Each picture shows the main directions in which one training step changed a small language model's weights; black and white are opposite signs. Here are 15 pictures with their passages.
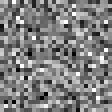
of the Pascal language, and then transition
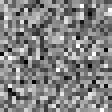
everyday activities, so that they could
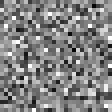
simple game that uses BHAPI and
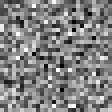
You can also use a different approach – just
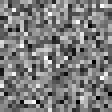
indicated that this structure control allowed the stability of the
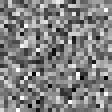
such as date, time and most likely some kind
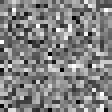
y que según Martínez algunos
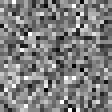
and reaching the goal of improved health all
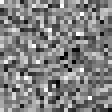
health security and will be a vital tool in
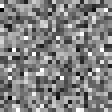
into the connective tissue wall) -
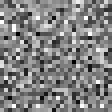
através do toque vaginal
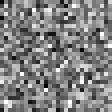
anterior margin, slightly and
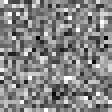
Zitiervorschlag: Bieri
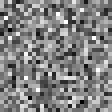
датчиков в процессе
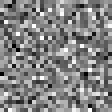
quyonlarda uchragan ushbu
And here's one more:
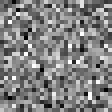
when compared to the control larvae.
